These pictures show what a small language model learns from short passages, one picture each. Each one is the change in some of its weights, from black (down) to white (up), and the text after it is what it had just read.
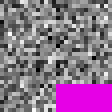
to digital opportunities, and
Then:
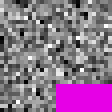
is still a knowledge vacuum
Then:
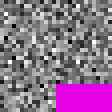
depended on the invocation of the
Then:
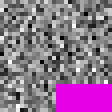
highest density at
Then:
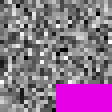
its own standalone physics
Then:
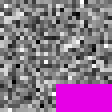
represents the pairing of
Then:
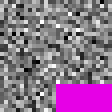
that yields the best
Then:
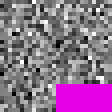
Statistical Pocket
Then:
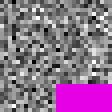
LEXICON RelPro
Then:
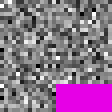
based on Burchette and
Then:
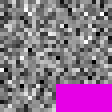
Information about the MARIO
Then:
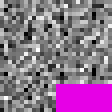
increased, and their future plans were
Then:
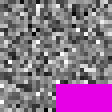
a "red plate" company,
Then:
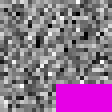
institutional model, it actively
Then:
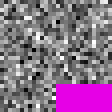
therapy which led to the
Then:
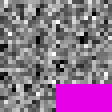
factories of the future, digital
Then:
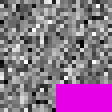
the forms of financial support for
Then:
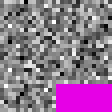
8: Cumulative density
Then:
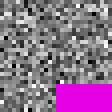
system. The logarithmic
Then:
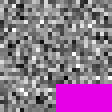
that such severe changes in perceived
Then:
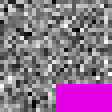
on the other hand, this is not real
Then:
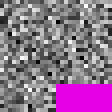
In terms of reasons for
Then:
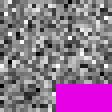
The above table shows about the
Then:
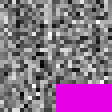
hack a car, an attacker
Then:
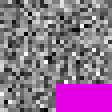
CF Convention was chosen
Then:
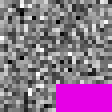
the successful cases Mean SD
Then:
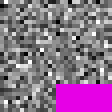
of that cash. After
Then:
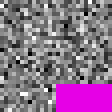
An optical encoder is
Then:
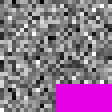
of Physical Education and
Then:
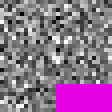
by 2 classes, iv)
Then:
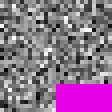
in flat racing, can
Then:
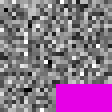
healthcare system is an environment where quality
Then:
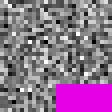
Gdańsk Bay
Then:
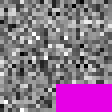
for civilian use with the
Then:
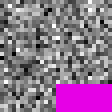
whereas the concentration of total P,
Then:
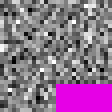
world, India occupies first
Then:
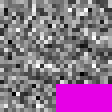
influence which combine and in which
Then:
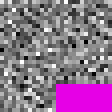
the end David Hume
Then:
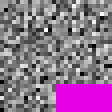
charge of their body and
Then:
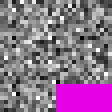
and student submission. It must
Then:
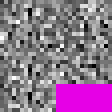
where g_{ij} is the
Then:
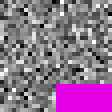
occurred before stable
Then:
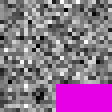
Economic documents,
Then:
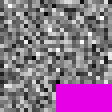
Obesity has emerged as
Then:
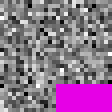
arbitrarily. This
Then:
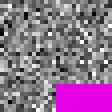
A2 = bottled orange
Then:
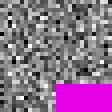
the parameters settings of the
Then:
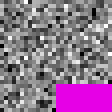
remains widespread,
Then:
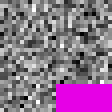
could not be fulfilled and
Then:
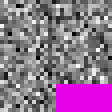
are described in what follows:
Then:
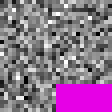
and intelligent solution to the
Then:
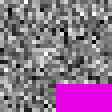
to all the assays evaluated but it
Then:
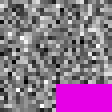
encourage students to develop their own
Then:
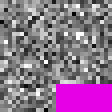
child at school" it is discussed
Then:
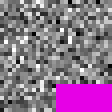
of African women in most
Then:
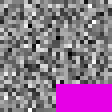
methods have gained significance
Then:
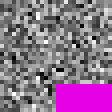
nutrient broth that was
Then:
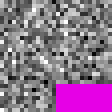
doing soil data mining it
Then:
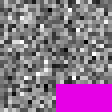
and DPS (deinking paper
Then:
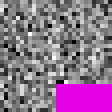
occurs in patients who have never been
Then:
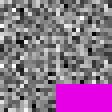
take a queue number and
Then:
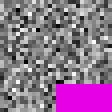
complement and extend some of the results
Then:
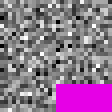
this approach is concerned, it should
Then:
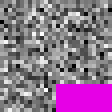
important as it is causing
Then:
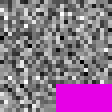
at Tertiary Care
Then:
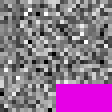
SAMPE Journal,
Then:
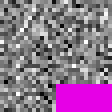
during inference while maintaining decent
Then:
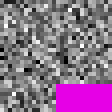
competitive environment requires the
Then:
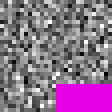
Park was designed to provide an
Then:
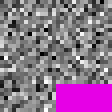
(MLF) in order to use
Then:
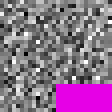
well-being decisions
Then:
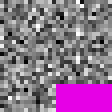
these benefits, adoption of risk
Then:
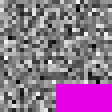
summary of all activities. Activity
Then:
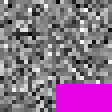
unrestricted commercial
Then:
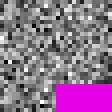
height; H_0 minus
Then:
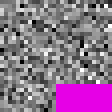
in Israel. The proposed
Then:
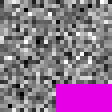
the human face, and linear
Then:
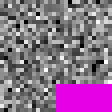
of others, or the absolute
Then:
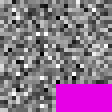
Received: 01
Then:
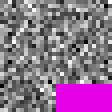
The rate of increase is similar at the
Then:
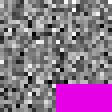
Journal of Engineering
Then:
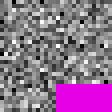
of Global North based
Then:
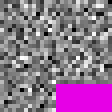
et al. 2022) and analyse
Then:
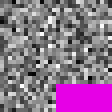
to consider the response of the elastic
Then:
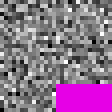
and wavy scaffolds
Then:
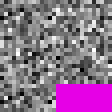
by the condensation of
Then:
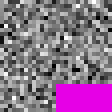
from person to person through respiratory
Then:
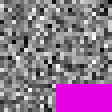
several stages where decisions are made
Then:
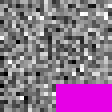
usage; and the barriers
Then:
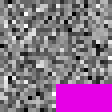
active and nutritive
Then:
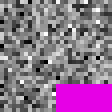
collection of the samples, 3
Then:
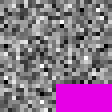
data into the management processes of a
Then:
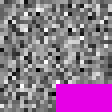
selective cases and data of
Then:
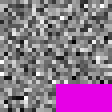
shift occurs and the degree
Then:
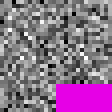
of a demand curve and a
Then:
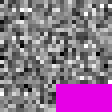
is substantially less than the
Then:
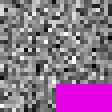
into one scattering matrix,
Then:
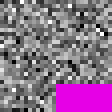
and this role is carried out by an
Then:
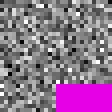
or at least a balance between
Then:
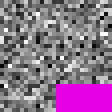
sources, such as in the
